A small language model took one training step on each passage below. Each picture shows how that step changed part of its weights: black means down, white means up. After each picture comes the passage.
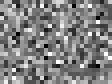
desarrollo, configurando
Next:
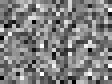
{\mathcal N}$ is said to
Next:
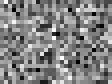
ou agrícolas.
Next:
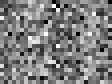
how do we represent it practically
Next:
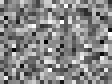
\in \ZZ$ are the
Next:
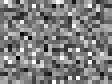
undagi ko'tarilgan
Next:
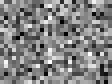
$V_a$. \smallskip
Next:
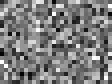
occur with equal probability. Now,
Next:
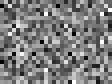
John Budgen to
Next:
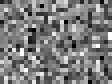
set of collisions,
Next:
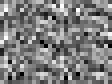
variables in free probability theory).
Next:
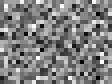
elements in $D$. Note that
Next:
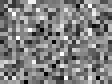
denominada como EE.
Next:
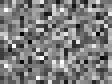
radial projection map. The
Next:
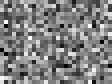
In particular, the Geweke
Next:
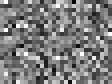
von dem ... weil im
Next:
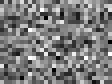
efficient, both in computation time and
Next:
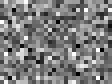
which enable them to apply a
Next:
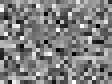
is given by the interaction between
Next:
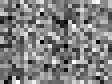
proved a formula for the center of
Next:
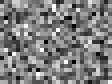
of the reaction radius, and
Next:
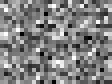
a hyperbolic space. Every hyperbolic
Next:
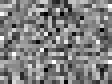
all the trees, any
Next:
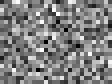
interchanging the second and
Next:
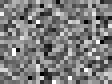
by using $|g^i|
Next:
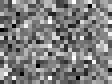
a CW-complex and in
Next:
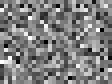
the conclusion that such models are
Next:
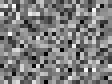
підхід сприяє
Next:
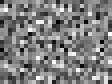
Einstein metric in the class of
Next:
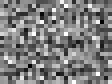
asarlarda, allomalar
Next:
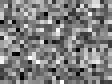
are important in extending scalar polynomial
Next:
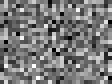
University Press, 1968.
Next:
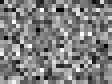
druku, papieru
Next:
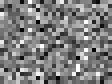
a une autre cause à
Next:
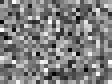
arrived, $S$
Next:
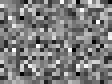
démocratique en vue
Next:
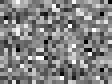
of the first kind are given by
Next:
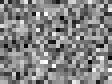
clinical imaging.
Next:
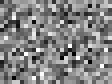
$\sN$ is properly
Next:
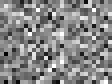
ASOSLARI VA
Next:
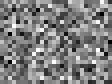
the totally geodesic
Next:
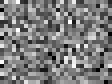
ва хизматларни
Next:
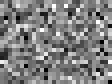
of the intersection sizes of pairs
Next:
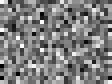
ortası, Çin
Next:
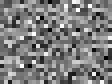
A hazardous duet
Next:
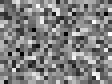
as well as the ratio of
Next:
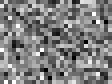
en prensa (de
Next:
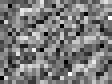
от границ тела
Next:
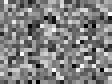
др.), которые в
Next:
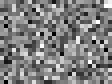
$\mathbb{S}_{ \alpha
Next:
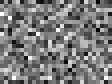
la relativa semplicità di
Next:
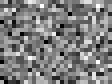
Monte Carlo data (black
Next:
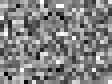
факторами. С
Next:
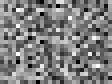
dihubungkan dengan
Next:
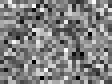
QPCost TCost
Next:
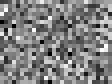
functions. \end{abstract}
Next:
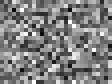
deficiency, determined by
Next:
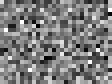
yig'ilgan statistik
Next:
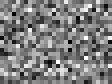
*Revue Française
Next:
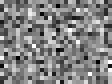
\] which selects the next
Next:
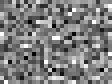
differentiable application, then the application
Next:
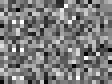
солнечные дни
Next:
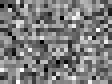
no menos cierta
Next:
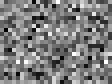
shoir kimningdir
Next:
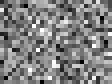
conformal ASD equations,
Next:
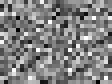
point (which is a global
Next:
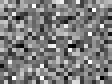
ona tili darslarida
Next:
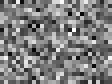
к добровольному
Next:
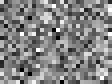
y \cos\theta$
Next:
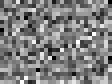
корней при обработке
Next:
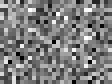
la Cour. Ces mesures
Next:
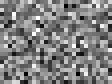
there is a spanning tree
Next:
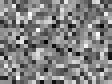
This product has exactly the same structure
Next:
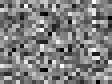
assume that the manifold's change
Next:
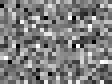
X=X$, it was shown
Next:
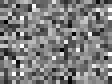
Shaira Azimovna,
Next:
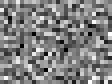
more general form, where the
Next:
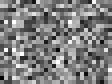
відмінностей за
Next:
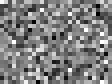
that if \,$\chi \in
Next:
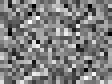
actul. Art.
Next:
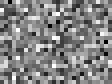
formalism for the Hodge integrals
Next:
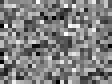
із легітимних
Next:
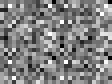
n \cdot \log n
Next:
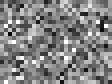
único método
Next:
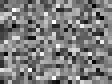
uchun sinf kichik
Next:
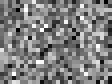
Esto ocurre hasta
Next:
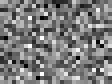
svarende til 4 ud
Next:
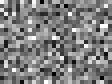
authors if there are too many
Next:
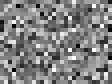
simplified vector field and with some
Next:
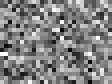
the $Z$ as well as
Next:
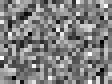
$p$ be an odd prime
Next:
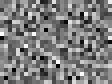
O'zbekiston axborot
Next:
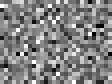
$0\leq i\leq
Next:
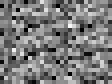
съвкупност от
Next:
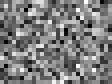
lead to evidence in favor of
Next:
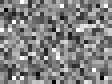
$2k\choose i$
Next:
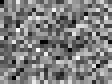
and $L$ and from the
